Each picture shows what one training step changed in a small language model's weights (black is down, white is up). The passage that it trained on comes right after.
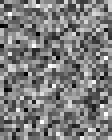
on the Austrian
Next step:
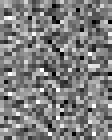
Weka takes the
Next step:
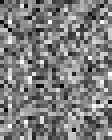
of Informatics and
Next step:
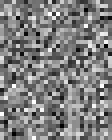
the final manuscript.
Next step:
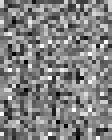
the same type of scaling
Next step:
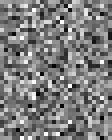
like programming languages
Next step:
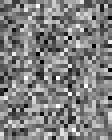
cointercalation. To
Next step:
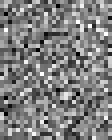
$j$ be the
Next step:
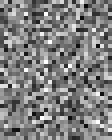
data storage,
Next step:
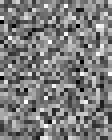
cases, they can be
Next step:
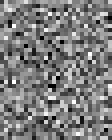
densely defined linear operator
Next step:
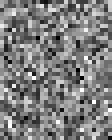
for each of them the
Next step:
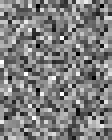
operation (but does
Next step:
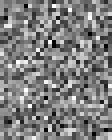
The bifurcation
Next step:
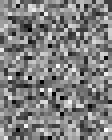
essential application in radio frequency
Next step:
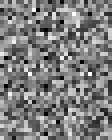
for each play via the
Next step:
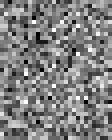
agents' values can
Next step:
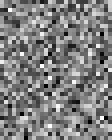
systems and be prepared
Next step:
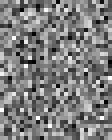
and tangential components
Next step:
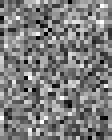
0$, the small jet
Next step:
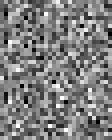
preserving rigor
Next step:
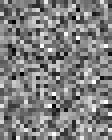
Each pass of the
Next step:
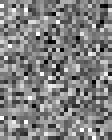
$\Im $, as well
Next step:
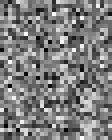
microwave techniques have
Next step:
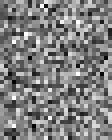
an irreducible character
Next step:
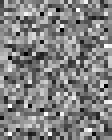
of radio frequency chains
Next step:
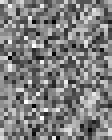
of Music and
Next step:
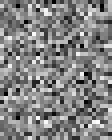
Field sage:
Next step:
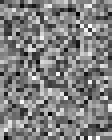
tighten the prior
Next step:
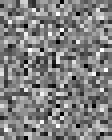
\ep{such a sequence
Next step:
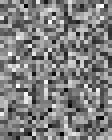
one – one for all,
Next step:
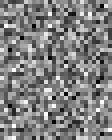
Formally, a
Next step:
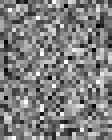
Thus, our framework can
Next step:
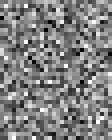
attacks in Paris
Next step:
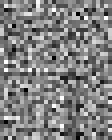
the optimal step lengths,
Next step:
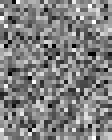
extract 15 statistical features
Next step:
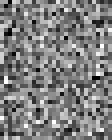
heat, the magnetic
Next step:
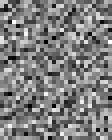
galaxies in the
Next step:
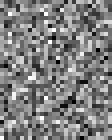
and favorable
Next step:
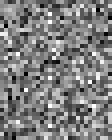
rank $p$ (in
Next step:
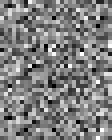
m, respectively. By
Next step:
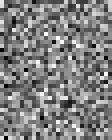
the beginning,
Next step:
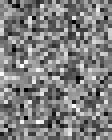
the start of the
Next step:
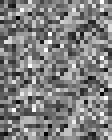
loss design techniques were also
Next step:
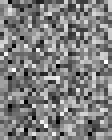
of all non-empty
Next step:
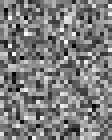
traditional preservation
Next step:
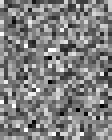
the instrument does not
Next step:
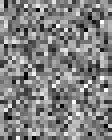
area. Recall the
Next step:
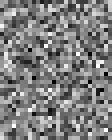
for a better understanding of
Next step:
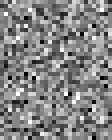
probability distribution. In spite
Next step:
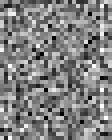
to Appendix B in
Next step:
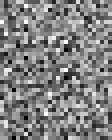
maintains a constant
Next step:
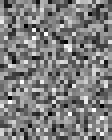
explore the MIR
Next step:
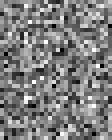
consumption prediction,
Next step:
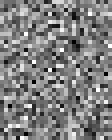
platforms (such
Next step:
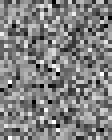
blind area corresponds
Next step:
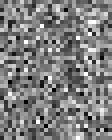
filters, we hope
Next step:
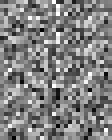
curing agent at
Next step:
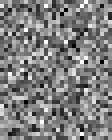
co-cell interference
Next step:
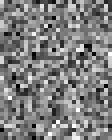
the left sides of the
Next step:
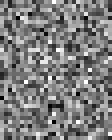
solutions will have asymptotic behavior
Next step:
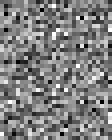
the Weak TI in
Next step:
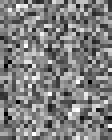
The study analyses the
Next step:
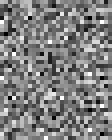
red giant
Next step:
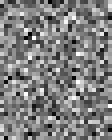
women and her
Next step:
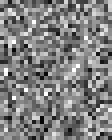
towards a contradiction
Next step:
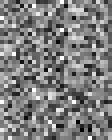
\parallel \omega -
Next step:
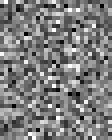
$x$ exists and is
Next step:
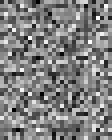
store. Instead
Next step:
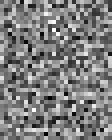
the %following
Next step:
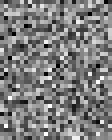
with real data points, in
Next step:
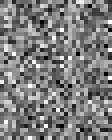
(level 0) \item
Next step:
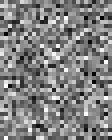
shin (LPS)
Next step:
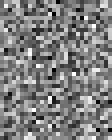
of Educational
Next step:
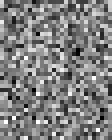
the system, recording
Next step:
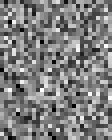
layer of matter traversed
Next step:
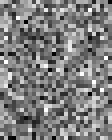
parity of $\D
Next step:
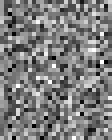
reduce the Hamiltonian
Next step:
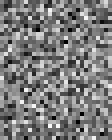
the SOC from some
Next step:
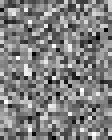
that one of the following is
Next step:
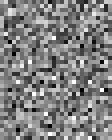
record the one led
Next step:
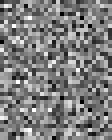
three sources in the final sample
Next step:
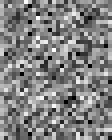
Seyfert 2
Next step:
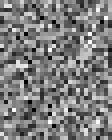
whereas, in terms of
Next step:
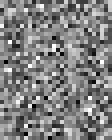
and quantity in output.
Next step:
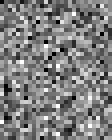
Among these other
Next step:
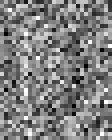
As a result, the
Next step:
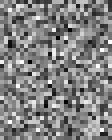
In order to completely
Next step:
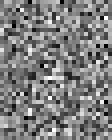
the number of divisors
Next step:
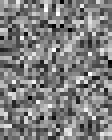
personnel at least a
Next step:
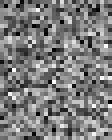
its KS analog via the
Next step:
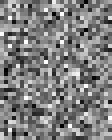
tractability, we transform
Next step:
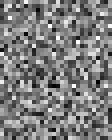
finite adeles, and
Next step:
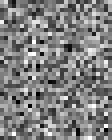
evaluate their effectiveness
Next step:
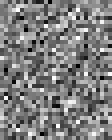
Such observations lead to the
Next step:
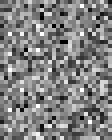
application-dependent accuracy. This
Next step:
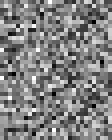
considerable relevance to number
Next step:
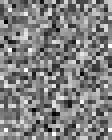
problem lies in the fact
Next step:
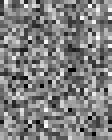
region as described above. The
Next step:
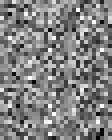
Next, we will give
